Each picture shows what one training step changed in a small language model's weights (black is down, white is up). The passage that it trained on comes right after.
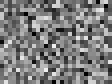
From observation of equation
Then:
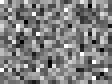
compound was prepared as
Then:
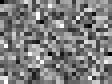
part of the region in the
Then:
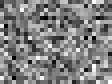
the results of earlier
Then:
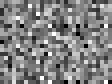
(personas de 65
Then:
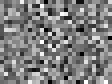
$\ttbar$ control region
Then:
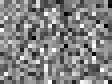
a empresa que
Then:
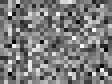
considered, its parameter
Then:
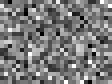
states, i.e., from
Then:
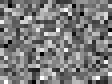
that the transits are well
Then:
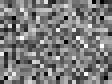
early maturity, high
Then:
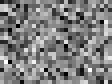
very close to that of
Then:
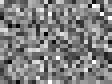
new opportunities for
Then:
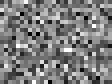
hernias; perforation
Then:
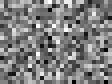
Gray natomiast,
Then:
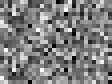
by the fact that one in three
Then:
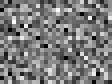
encontrar formas de
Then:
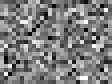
tree algorithm
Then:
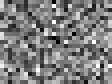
$\epsilon$ are observed for
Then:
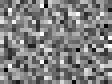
and discussion The principal
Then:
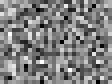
Performance Review and
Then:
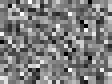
accounts for the
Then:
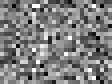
la información esté
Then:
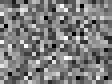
to polarization, we have
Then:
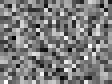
therapeutic impact
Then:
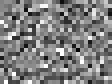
of the system. To the
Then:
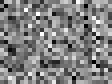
force against the
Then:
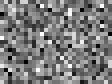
for $S_E$ and found
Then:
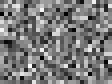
broken into smaller
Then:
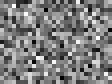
Illustrative results of the
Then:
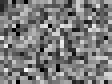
pentru modificarea
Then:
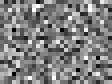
tinish belgilari va
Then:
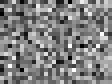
By expressing his
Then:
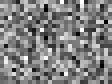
Array (NRAO's
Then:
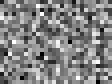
the rotor dynamics and do
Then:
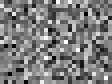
states was recently examined
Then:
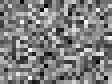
faulted transformers,
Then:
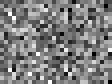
estagiário olhe
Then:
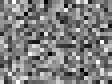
DIS region to FSI
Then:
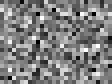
\right) \right] \times
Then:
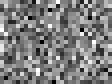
: Österreich auf
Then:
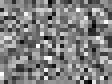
which has a fairly equal
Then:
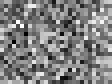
the adhesive/composite
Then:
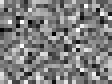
Paul trap or a
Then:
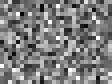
whose rights and
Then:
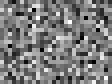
a stable patient with
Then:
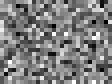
were conducted by the
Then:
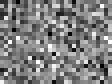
precoding strategies for
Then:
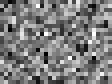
contextos de transformación
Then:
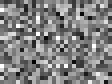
room temperature. The P values are
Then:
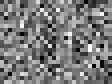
vectorial structure is lost,
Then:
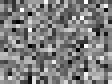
wären, sind die
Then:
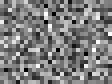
the Hilbert space
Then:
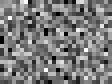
difficult to access this
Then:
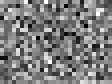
Si lens is neglected
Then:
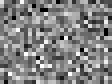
Based Optimization
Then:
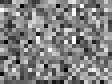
one of them (№
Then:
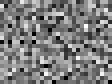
alloy compositions which is
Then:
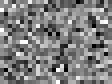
of fractional Fourier
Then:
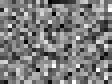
data efficiently.}
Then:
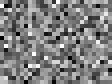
commensurate with the
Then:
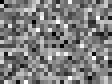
primarily evaluate
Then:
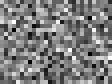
we observe minimal
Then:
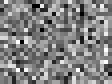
V B 3). Since both
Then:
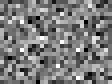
trayectoria acumulada
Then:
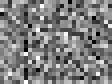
hypothesis for
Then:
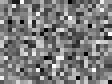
distillation protocol
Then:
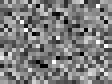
electrode method for all
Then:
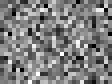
federal la considera una
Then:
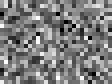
focus on the problem of
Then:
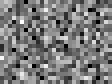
for self-esteem
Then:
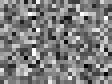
Hellerau und wurde
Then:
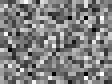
The second report of studies on
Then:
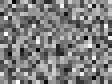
polymer quenched to
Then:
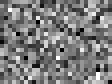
grains shown in figure
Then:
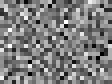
am afraid we have
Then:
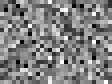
project which contributed to
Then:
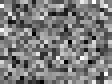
introduction of modern
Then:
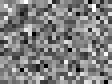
process have been listed such as
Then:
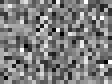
phenothiazine was
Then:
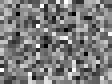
from the disadvantage that
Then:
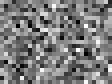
privire la secretul
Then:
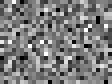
word reading,
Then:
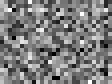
to constantly react.
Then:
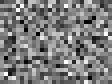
terhadap pada
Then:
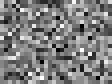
Remèdes, 2,
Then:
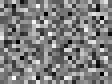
kalonji atamasi
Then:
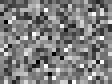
“e” que conecta e
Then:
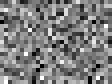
of the high sales
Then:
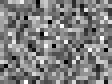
the internal, external
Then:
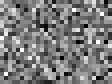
extensions are clearly
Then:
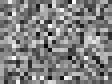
kaynak bulma,
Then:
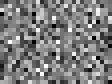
strengths is presented in
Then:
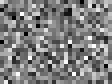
noch stärker
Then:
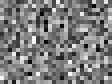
Bass a proposé quatre
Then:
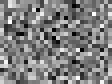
is obtained based on the topology
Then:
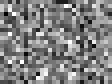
Chapters 4 and 8
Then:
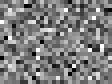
right-hand side
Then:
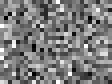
then readily follows from the
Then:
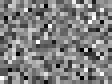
ȘI ÎN
